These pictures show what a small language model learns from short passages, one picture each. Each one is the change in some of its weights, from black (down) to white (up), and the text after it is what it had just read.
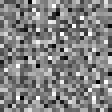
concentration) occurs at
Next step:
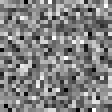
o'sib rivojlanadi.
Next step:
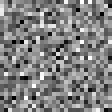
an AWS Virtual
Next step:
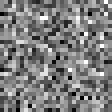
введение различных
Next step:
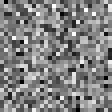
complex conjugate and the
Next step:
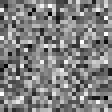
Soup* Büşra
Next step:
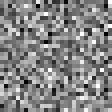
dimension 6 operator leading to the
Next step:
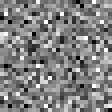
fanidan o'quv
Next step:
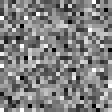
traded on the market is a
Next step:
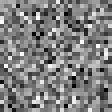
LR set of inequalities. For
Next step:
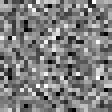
for example by considering open strings
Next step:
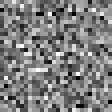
of the large skewness of
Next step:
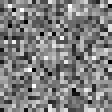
a Gestalt-terapia
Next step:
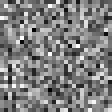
order of $1/N$. A variational
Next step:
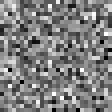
S9; Video S5). The
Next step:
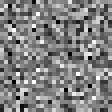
is part of the process leading to the
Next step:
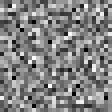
aniqlash bo'yicha
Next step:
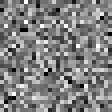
quantum tunneling has been
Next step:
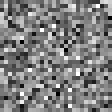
the encoder without losing
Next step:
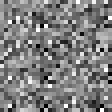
програм обміну
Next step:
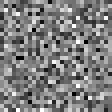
⁶ “Para uma
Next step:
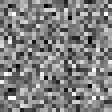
behavior of the spatially
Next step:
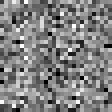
The connected component of the
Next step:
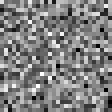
Bayes factor quantities are
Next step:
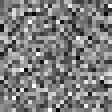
de Souza // Raquel
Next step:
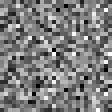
MOYA, L. Y
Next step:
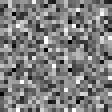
МИГРЕНЬ И
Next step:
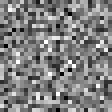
B., Karimov, N.
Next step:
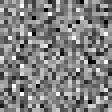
tub islohotlar,
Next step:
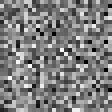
e as implicações das
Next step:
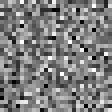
cristinae* coabitassero
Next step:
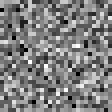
Ф. Возіанова
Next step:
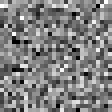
agora trazem uma obra
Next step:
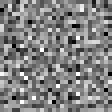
between two dark components of the
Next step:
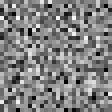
defined by form-factor in a
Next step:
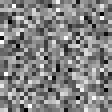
how mineral phase changes
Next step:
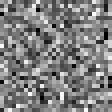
image with an rms noise of
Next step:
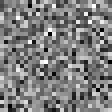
optimal portfolio is
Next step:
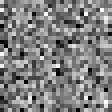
relacje z narodowym
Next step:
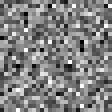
cognitive load through the
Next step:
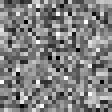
the interaction frustrating and
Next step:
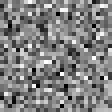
cultural del subalterno
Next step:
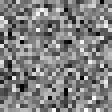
pulled out at once. In this
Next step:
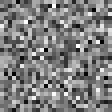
are large, while their neglect
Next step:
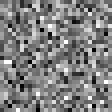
puede señalarse que, el
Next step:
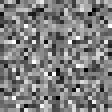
ámbito escolar o a
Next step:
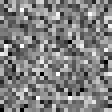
use change would allow for the
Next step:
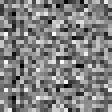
enabling consideration of the
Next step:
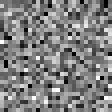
implantée à la fin du
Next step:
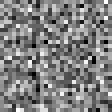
уйқуга кетиш
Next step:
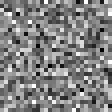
hasta comunidades rurales
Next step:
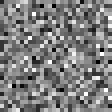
Brasil, Congo,
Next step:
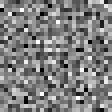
[H7] Attitude
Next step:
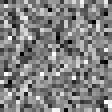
promising would be the use of
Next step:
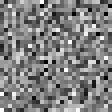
e cinéticos através
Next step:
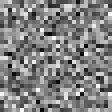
/ T}$ is the fugacity
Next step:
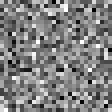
GRBs out of a total
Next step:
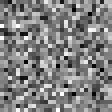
асосий тил
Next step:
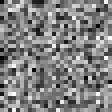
bag‘rikenglik milliy
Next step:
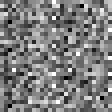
С.Е. и др.
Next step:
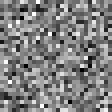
that the onset at 60 days
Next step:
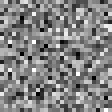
de la educación secundaria en
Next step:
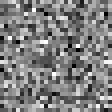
of the planning module for
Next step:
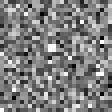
mit nach Hause zu
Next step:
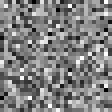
and streamwise direction and an
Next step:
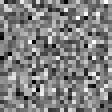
completely frozen as the gap
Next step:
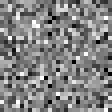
with $S_\alpha=1$ and
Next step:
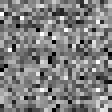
that one may obtain some which-way
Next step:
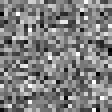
виробі з каменю».
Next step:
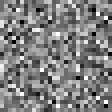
tashlaydigan insonlar
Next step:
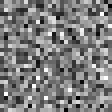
co najmniej 110
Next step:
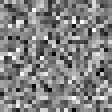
rather than a genuinely
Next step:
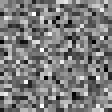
достижения общих для
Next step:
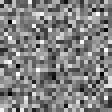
and allows evaluating the influence
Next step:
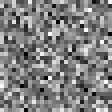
de payer pour des contenus
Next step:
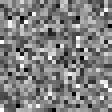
de los ítems tras sus
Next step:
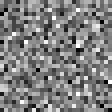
the simulation results are in good
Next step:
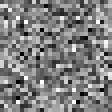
that the naturally generalized
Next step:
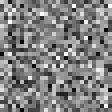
solutions of the problem, standard and
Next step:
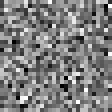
the summarized information of
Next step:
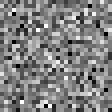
spectrum can not adequately
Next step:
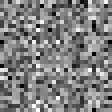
5). Por otro lado, su
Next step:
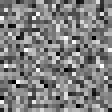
Even if a specification contains
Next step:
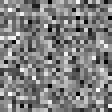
1. terlihat dari 62
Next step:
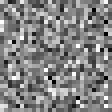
curve includes contributions by massless
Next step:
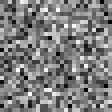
kuzatamiz: Bu
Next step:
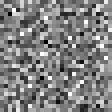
спортда юқори
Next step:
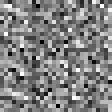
korxonalarining kuchli va
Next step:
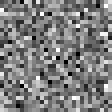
na panlasa. Etikal
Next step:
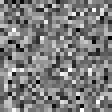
em Debate: Munanga:
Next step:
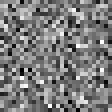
como «La Moral»,
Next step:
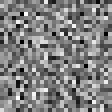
OLED devices with a
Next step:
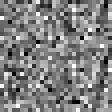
between nodes 1,2 and 3.}
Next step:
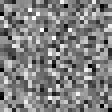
vertices that are mapped to
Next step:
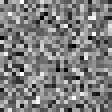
order of business which is to consider
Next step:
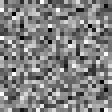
\mu\frac{\mathbf r}{r}
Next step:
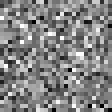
ikkinchi guruhni
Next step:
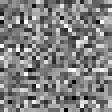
rather as a supplemental
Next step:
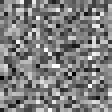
O., Sulyma M.
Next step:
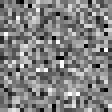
should occur facing the
